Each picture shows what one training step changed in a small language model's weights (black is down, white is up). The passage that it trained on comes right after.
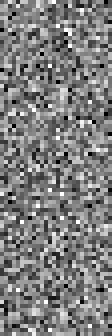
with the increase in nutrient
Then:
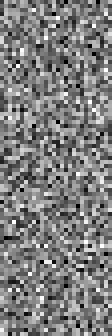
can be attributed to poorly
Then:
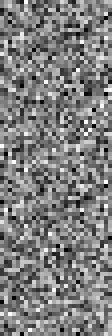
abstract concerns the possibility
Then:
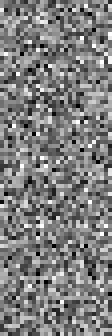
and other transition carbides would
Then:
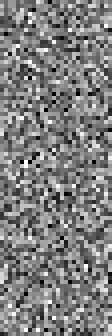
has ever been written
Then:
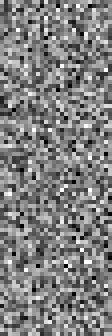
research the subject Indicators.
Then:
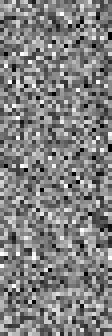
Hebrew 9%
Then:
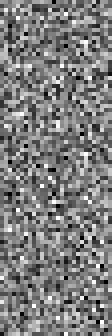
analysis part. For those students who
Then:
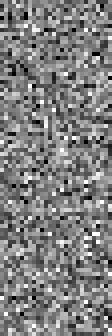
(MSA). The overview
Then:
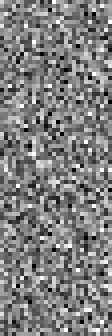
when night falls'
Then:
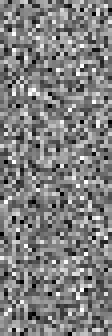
giving me the freedom
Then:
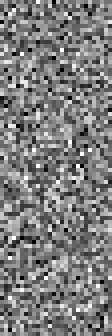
the patient, revealed an alert
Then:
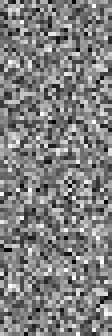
audience as defined in the
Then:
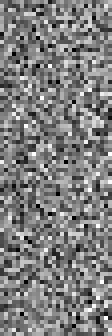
twins (as in
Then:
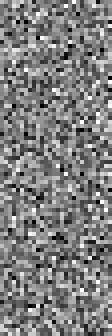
vector \vec{Y}
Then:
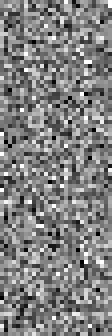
whether this development creates new problems
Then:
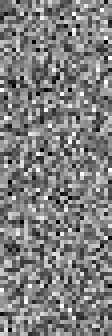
children use and hear English as
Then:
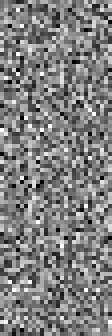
to enhance their competencies,
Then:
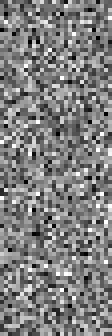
we employ the RNG for
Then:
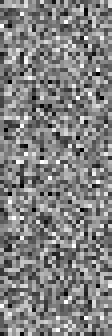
this get this option in
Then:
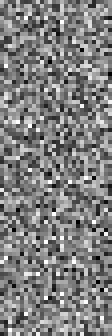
models through performance evaluation based on four
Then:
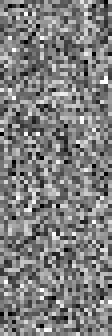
or attached as closed
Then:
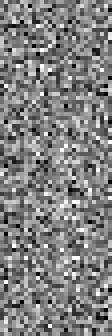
marking planting distances.
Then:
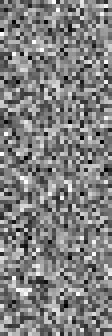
Dauwala /
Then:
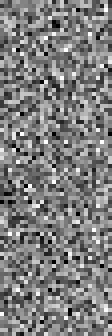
are arranged in a
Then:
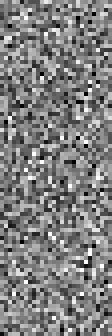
X is in addition locally
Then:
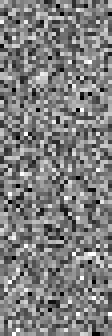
into four classes, such as
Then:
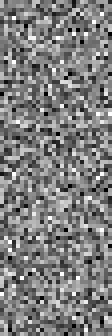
pathogens in the environment of
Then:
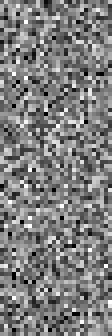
the sequencing files was
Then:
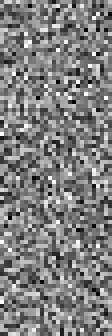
society in Southern
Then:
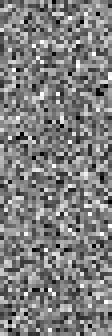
large uncertainties in ship emissions
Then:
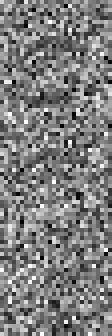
state, innovative economy and
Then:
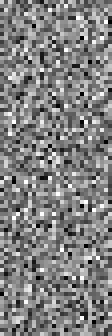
valour, and holistic
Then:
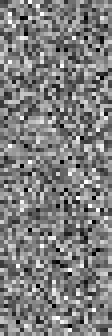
knowledge. Their work remains at
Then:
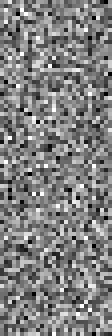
field ceases. Another
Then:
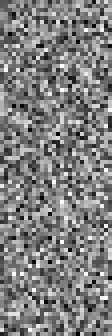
site with significance of $p <
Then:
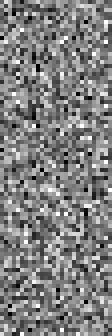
the following criteria: - High quality
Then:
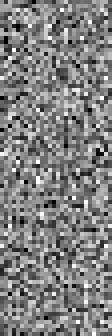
reasonable guidance for urban space
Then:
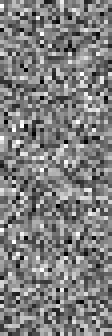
1.5 mL for an
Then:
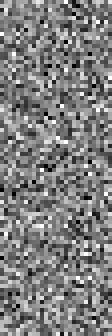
print media to save it
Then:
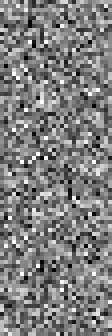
Dry eye disease.
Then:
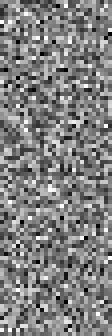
the Health Belief
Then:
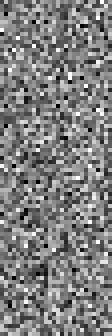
Spadaro S,
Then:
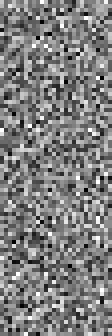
efforts and time in searching
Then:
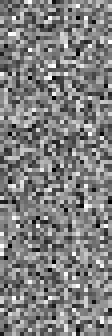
maximum amount of mechanical energy into
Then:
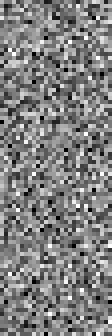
realize excellent service
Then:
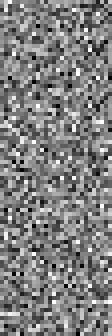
particles made of insoluble
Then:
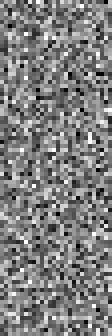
design values was encoded as
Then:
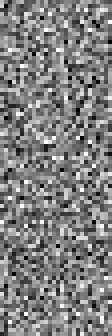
multiplication of cells throughout
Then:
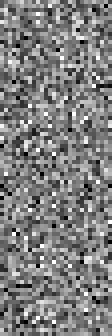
musical composition performed? design
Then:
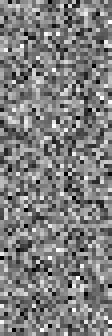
work proficiency and clinical
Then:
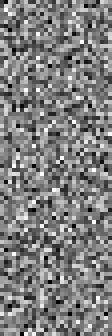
inside a turntable
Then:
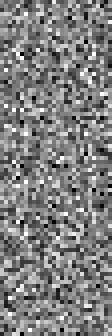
the nucleophilic
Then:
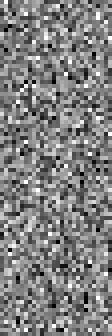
Keywords: Garden
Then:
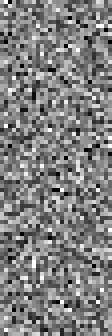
both multiple choice questions and
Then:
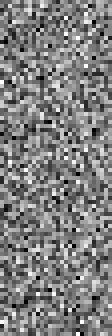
learning algorithms for exploration, path
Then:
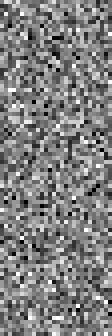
the catalogue is used for
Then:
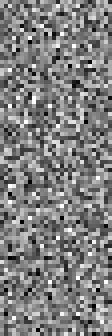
the amount of H₂ evolution with
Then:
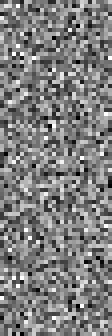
published their guidelines with the
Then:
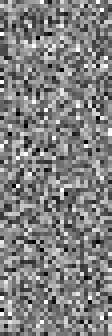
and misuse should be highly
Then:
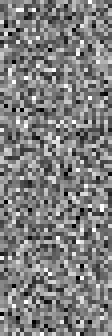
total nitrogen and the
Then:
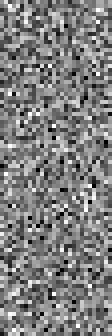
is organized in communities and
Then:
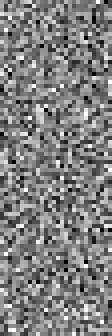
made for due permission and
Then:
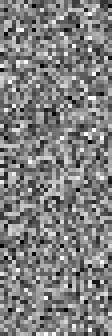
of oxygen saturation
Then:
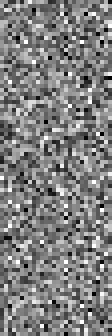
right are generally required to take
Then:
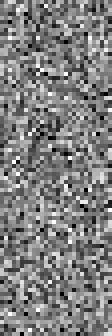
i.e. the moments
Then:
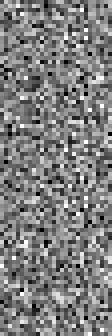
describes your current plans in
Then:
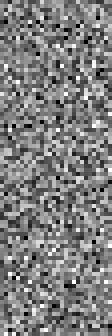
just crisp roots.
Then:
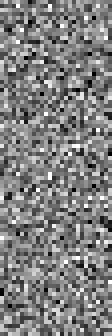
embryogenesis and
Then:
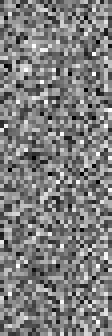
APIS / APIS Institute
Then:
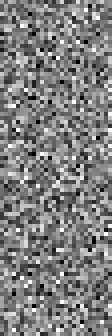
the convent support each other and
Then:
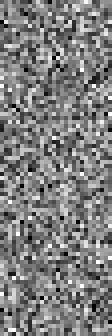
developed for the purpose of sex
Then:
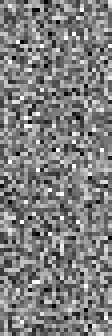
in the food industry faces challenges
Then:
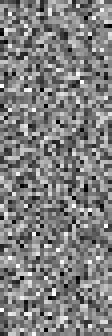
be the product of translation.
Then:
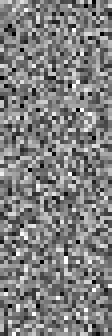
multiple perspectives, we
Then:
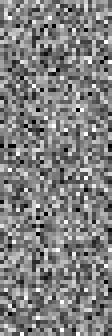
All aspects of the research, including
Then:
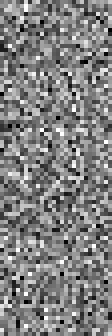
the Financial Support to
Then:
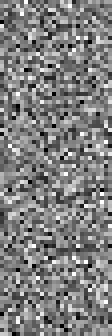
this term depends only linearly
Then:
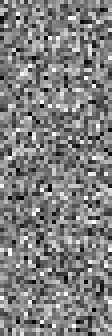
464 AH) stated:
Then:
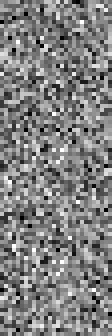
schedule. Note that
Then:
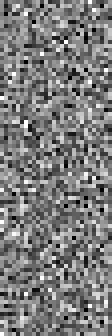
organic residues potential in
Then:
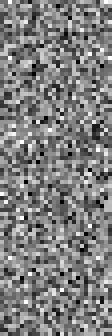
assigned to the site PC
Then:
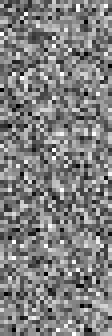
are to be reviewed to
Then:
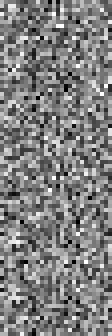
role of health care professionals
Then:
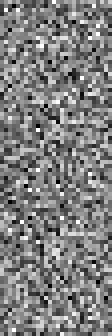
on the elderly
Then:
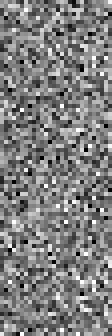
the law. According to the
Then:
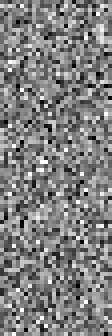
utility meters with digital
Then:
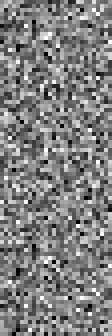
was decided to develop a
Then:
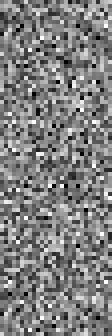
of all, has led to
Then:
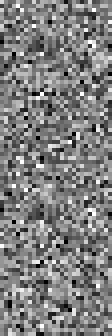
Escuela de
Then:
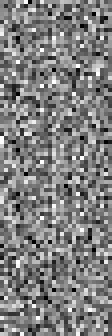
University of Thessaly
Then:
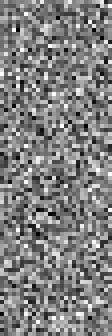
meticulously examined based on
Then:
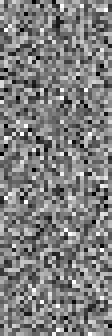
comprising $N =
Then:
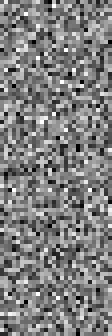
ten percent of global carbon
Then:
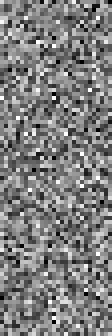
This allocation was determined to
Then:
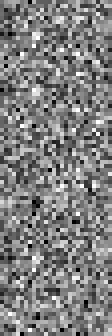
is either to the right of the
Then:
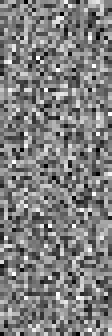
as diagnosis made by the
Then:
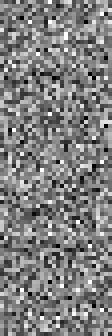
numerical formulations and simulations
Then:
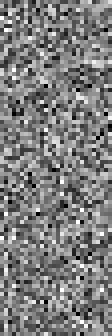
associated with reduced activation of
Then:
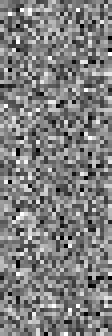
Cheng Z, Zhang
